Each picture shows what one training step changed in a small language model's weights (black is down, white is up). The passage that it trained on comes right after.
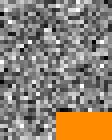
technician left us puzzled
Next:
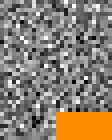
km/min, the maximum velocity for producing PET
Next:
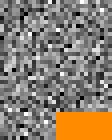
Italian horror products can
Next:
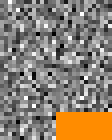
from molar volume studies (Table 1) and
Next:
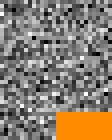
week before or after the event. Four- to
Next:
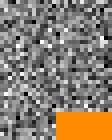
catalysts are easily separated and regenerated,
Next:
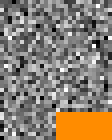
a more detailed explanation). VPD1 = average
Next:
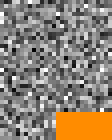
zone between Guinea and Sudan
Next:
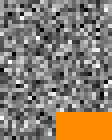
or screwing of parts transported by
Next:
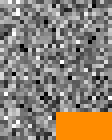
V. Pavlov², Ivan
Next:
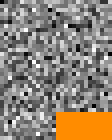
agencies, implement policies to fight this disease.
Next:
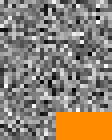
of this tool could be performed on any part of the
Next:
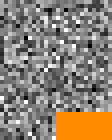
individuals from the first and second groups. The research sample
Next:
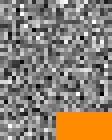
21; 22]. Generally speaking, there is
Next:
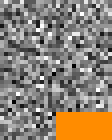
investigated a study on selected psychological skills of male youth
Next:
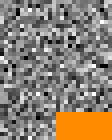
reading activities that include vocabulary learning.
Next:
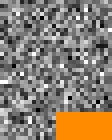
de la Mixteca, (UTM), a
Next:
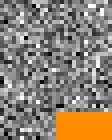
they were qualified for the profession. 82%
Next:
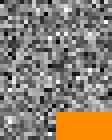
data flow in SAP is completed using transformations and
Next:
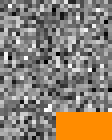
(1990) also showed higher percentage predicted mid
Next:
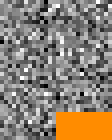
transformer The fault current flows from transformer
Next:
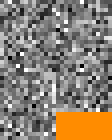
considered together, point to Europe facing a high level of
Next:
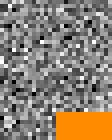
to seeds. Herein, protein and mineral profiles
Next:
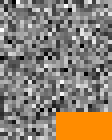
of energy is referred to as fatigue.
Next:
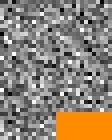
selecting m in FCM. Although FCM becomes
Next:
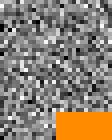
with hydrogel. Present study revealed that
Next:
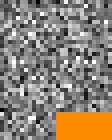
generalized group. Definition 5. [15]
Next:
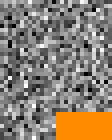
with a NACA0012 airfoil
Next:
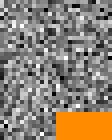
with quadratic classifiers in [6]. Also
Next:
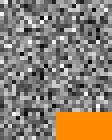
tartibi bo'yicha
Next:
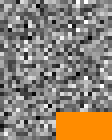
Congress of Arctic Social Sciences.
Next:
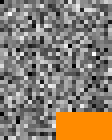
learners with different basic skills has been limited due to a
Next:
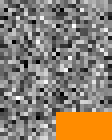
dynamics. In both Hanoi and Ho
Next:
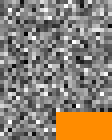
H-gate SOI MOSFET This
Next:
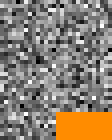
participatory research programs. Presented at
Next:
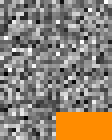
Depressariidae Agonopterix
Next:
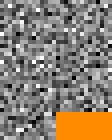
ratios of Presco and Okomu Oil
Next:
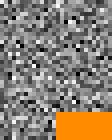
root canal therapy, composite restorations,
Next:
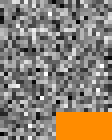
to a battery bank for power grid. In
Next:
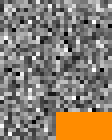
his books were read". Here the pun is
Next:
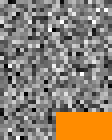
4° C. The extracted sample's percentage yield (%)
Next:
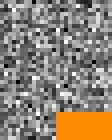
such as Romance and Germanic languages. In
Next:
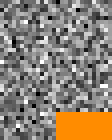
Efficiency Dimensi onless m Mass
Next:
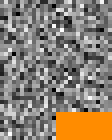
sensing technology and provides detection, tracking and automatic
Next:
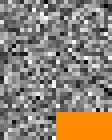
for neonatal non-hemolytic
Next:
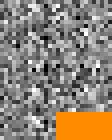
the overall comparison in terms of class accuracy for the two
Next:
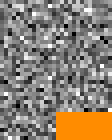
into TVET curricula can equip learners with
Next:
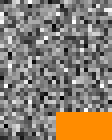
syndrome: a rare cause of sudden death.
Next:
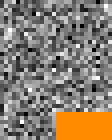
foraging, chewing, and exploration.
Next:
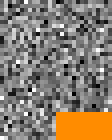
Indian has access to different opportunities, decent jobs
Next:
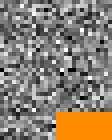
path to follow. It is essential to use the correct
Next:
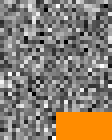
and comparable LULC data for built-up areas
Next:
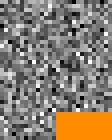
and Oloko Tuntun to identify the
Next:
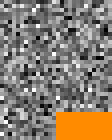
blank has to be precisely cut prior to
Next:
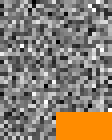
water excessively, and tourist activities maintaining environmental
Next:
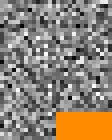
Opportunities by Degree This data reflects a
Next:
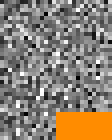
channel environment on the link is one of the critical challenges
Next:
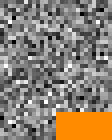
integrating technology to foster 21st century skills. This
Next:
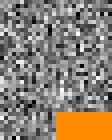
towards reaching other communities and places, amplifying
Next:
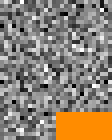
of this study was to assess the quality characteristics of cassava
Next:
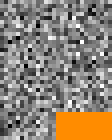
our method for real-world systems and suggested a strategy
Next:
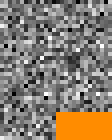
3; GFI is .81, which is
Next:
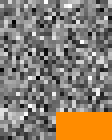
form of the program that is presented, researchers classify
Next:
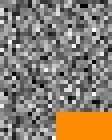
education and sports teachers and to reveal how depression is
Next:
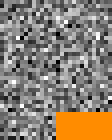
Currently, the most important goals of the college
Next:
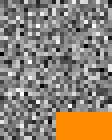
be low with reference to 2(1.34%)
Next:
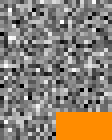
90 Minutes: Hands-On Workshop
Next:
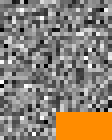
of equity that exerts more influence on financial
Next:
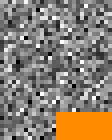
1500 multimeter was used for the measurement of
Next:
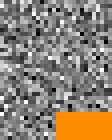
the understanding of culture and the world at large. The
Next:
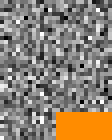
to the business process modelling, by defining some references
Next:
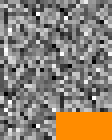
a fortune. A fortune
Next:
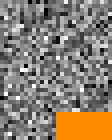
belongs to the class of pipeline FFT
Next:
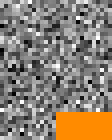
the child's age, gender, diagnosis, previous
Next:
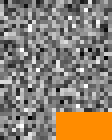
requires Ba, 19.9 per cent.
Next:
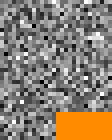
uniformly distributed spherical sand particles of similar
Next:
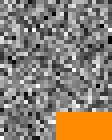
The mediation analysis also shows that there is a direct
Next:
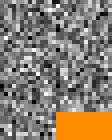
intended to undercut one's intuitive
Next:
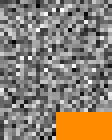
of mathematical competence. As a result, identifying teacher
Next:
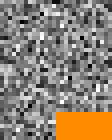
quality for the consumer and the manufacturer has an economic
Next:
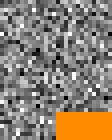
and human activities. Almost the entire coastline
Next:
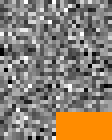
[14], salp swarm algorithm [15],
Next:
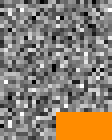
there is also the time factor to be analyzed. For
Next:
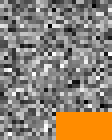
investigated and verified with empirical results. For the manufacturing
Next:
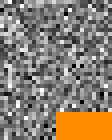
"law of the market" developed by
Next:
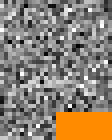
colored nodes (blue, red, black,
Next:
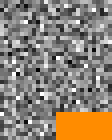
Cimdins Riga Biomaterials
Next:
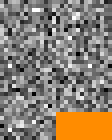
ONSD/transverse ocular diameter ratio detected
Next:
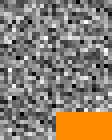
purpose. In conclusion, we define this as
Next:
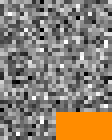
results show that the upstream interfering buildings cause
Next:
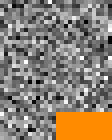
problem [2], known also as the dual Schur
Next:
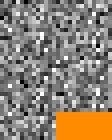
on the ground that the presence of the cation
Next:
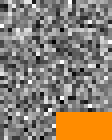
bodies of water. It has a unique structure consisting
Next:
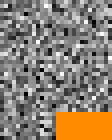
Lee B, Lee R, Tseng
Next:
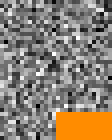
QCD are proposed to be staged depending on
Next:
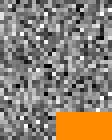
examination. picture acquisition, laser stimulation,
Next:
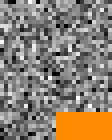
(104-106 d); seed set percentage
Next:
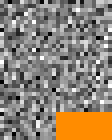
on patient organizations; (iv) influence on the development
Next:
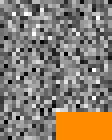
of the Republic of Latvia, State
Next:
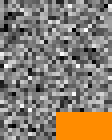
will facilitate easy cross-reference. As this is
